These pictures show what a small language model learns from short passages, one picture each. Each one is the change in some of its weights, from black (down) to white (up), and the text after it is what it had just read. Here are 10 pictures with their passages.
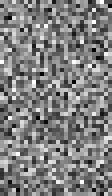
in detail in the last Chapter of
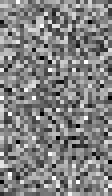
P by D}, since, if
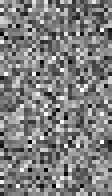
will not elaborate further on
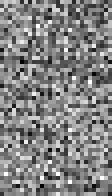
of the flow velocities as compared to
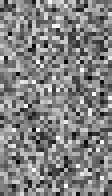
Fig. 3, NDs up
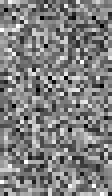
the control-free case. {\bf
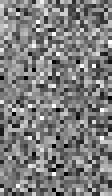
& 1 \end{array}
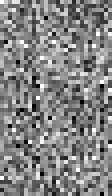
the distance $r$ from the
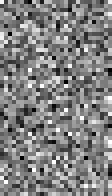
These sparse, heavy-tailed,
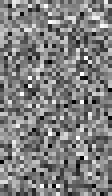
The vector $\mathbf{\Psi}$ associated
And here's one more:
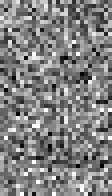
mass $m_{H}$. Consequently the
